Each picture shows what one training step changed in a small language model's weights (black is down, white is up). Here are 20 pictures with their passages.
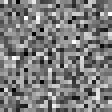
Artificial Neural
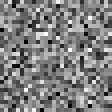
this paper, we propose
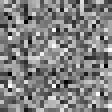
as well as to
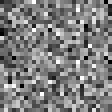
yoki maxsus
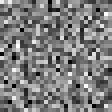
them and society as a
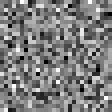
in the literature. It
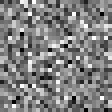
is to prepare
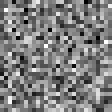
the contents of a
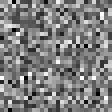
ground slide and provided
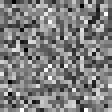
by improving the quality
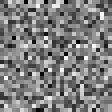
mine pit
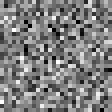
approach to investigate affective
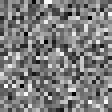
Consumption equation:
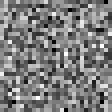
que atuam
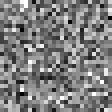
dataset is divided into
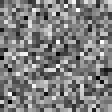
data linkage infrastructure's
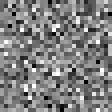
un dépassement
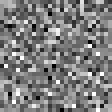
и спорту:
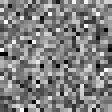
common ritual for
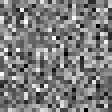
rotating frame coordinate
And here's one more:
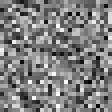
and fell further to
